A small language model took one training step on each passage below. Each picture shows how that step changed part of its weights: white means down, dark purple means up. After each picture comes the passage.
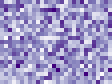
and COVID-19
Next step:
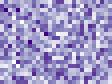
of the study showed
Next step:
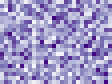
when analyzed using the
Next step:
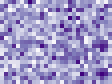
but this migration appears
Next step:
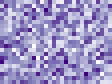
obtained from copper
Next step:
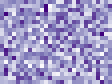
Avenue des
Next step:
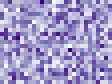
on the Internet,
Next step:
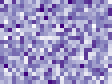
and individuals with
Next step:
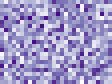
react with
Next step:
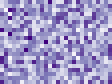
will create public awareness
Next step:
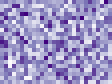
Following a similar
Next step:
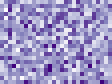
to record their
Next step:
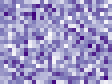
load*, applied at
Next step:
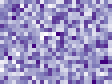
majority of university students
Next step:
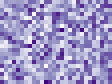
rates. The
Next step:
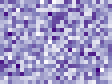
method of legal regulation
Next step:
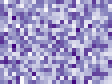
enter the county
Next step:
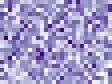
to do when having
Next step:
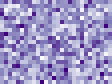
fibre preform is
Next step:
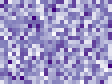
the work of children
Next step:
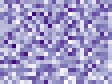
help to empower
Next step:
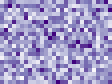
specialized the professionals
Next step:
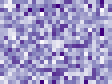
results into likely,
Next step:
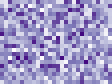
learning and socialization
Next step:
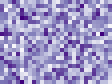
sends the
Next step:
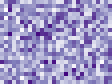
to guide the
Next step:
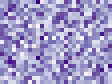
SMEs based on
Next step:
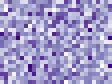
in the world.
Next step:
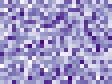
a local or global
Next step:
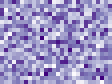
is continually
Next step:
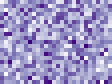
Exposure to
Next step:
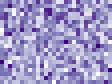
Fig. 4
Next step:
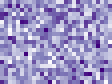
Table 6.
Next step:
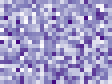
1 - Proposed
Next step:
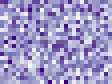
country, thus much
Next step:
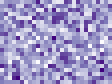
ranging from 0 to
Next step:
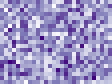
the success of the
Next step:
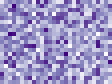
provider at health
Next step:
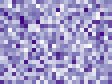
advocated by the
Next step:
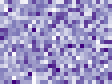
in creating an
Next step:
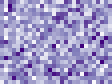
as representing their own
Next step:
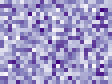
on facial
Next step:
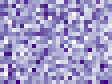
AOA and
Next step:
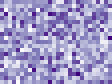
per the ANOVA
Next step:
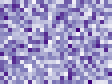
do neighborhood
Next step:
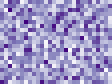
a useful tool in
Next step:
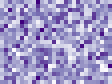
which the workflow
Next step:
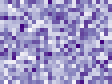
It involves the collection
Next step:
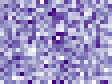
calculation of power.
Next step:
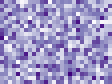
be higher than
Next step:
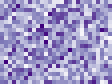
significant difference between the
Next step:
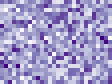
of the best.
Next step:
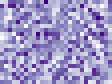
shell of
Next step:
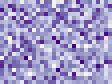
strain hardening
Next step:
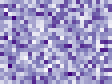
sound in an
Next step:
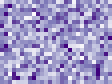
malignant cells
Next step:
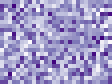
complete lesion
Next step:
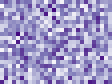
3 presents the
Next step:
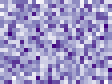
especially if they are
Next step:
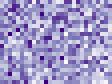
project needs and stakeholder
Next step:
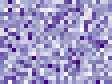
and physical development but
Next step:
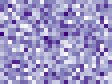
are dissatisfied
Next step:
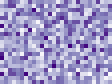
been developed in order
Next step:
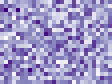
of the breast is
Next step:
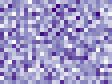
h. Analysis for
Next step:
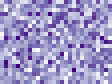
in Brazil
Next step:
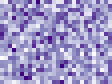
missing warnings
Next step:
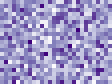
proposals for
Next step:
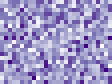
the previous machine can
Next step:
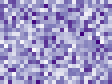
one sided,
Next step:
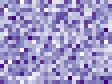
has a faster response
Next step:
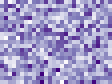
of media file”
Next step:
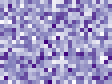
also contribute to the
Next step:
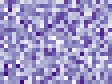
to create a highly
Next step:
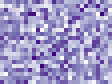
test tubes,
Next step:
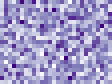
like sill
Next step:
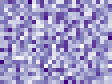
we can accept.
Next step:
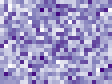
selected purposely from
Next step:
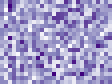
as mentioned in the
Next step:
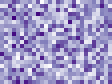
cleaned and
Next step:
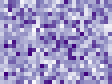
a node and all
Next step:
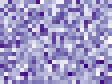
competition from human
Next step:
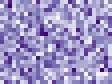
I. INTRODUCTION
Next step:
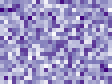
the welfare model for
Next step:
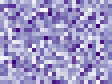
composite, and
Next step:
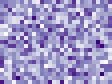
ICT are women.
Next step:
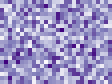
Resilience and
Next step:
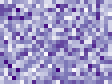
use of coping
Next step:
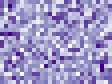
as the profile is
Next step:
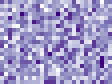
to make above mentioned
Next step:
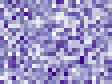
the carrier
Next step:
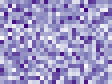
Religion and
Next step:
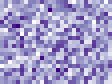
social and / or
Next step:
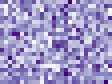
and embryo
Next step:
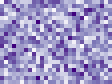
cited in Edwards
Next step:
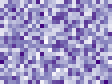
competitiveness at the
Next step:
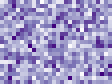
routine assessment
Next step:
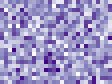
the animals infected
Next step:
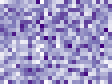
greater healthcare utilization.
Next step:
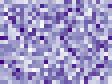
or hierarchical.
